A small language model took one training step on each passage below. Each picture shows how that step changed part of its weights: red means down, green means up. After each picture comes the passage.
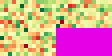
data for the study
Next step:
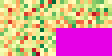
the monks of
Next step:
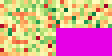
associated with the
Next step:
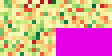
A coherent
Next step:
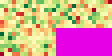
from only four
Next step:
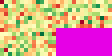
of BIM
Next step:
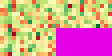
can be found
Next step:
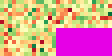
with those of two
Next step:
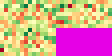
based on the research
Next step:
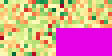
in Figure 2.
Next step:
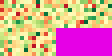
Values of
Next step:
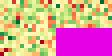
mechanism is not
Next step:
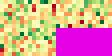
evaluate trait
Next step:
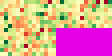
Innovation The
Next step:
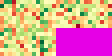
and humans
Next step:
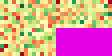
parameters of the
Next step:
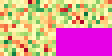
occurs due to
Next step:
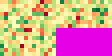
awareness activities
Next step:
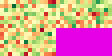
the gland
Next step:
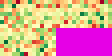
Mw =
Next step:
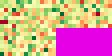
— factor this
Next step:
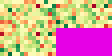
significant number of
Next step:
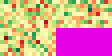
he discusses
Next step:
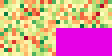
Materials and
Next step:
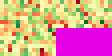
experiment are
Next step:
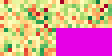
Sig. 1
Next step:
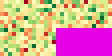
possible application areas
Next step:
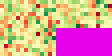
indicate that
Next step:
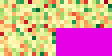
patients expired
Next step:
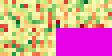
value of $\alpha
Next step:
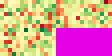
described as
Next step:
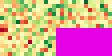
improved to make
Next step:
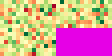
a commercial
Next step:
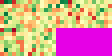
and government
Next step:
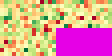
Writing –
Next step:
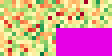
was prepared
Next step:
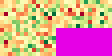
out of step with
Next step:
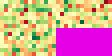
our implemented tool
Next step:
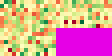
and new tab
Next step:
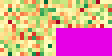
accounting about
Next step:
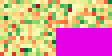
project, available at
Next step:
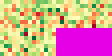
the cell data.
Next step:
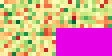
mechanical properties of
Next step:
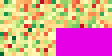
The maximum
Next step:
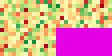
1% of a
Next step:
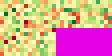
placement of
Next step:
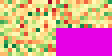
speed was
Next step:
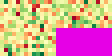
: Software
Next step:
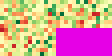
improved the
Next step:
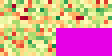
problems among school
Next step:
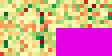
all open positions
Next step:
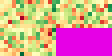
population size,
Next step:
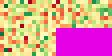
of goods and
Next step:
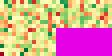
are integrated into
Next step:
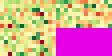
addresses these
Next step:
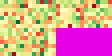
performance indicators of
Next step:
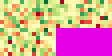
the fractional
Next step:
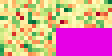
problem is not a
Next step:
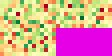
water containers
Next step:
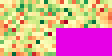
more than just
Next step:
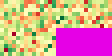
MRI research
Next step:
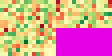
for details of
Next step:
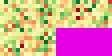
a physical
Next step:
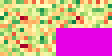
health education among
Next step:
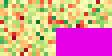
effects when touch
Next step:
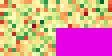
deserve better
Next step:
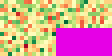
mental health
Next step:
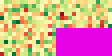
conductivity than
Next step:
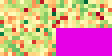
cooling system
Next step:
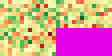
sensitivity is
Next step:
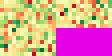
might provide more
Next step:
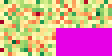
the specimen
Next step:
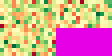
integration complexities
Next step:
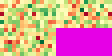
along with
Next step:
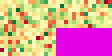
combined with
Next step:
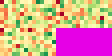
of the trend
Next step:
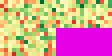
reveals the
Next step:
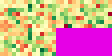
minimize their
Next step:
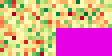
and ensure the
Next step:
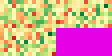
company. In
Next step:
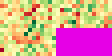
heat from the
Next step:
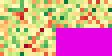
institutions for
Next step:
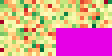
Image 2
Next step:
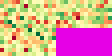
ether when the
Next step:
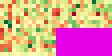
nature of the
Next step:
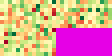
an acceptable
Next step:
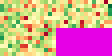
53 values in
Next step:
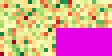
and let
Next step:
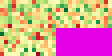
can change from an
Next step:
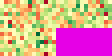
higher vocational
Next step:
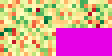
and run for
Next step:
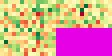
the soil surface has
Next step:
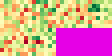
in the open
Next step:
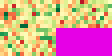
to talk
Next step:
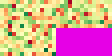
could also show a
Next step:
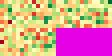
it did not
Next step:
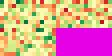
of dosage
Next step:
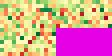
to provide estimates
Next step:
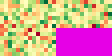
find common
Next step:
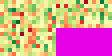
plays an important
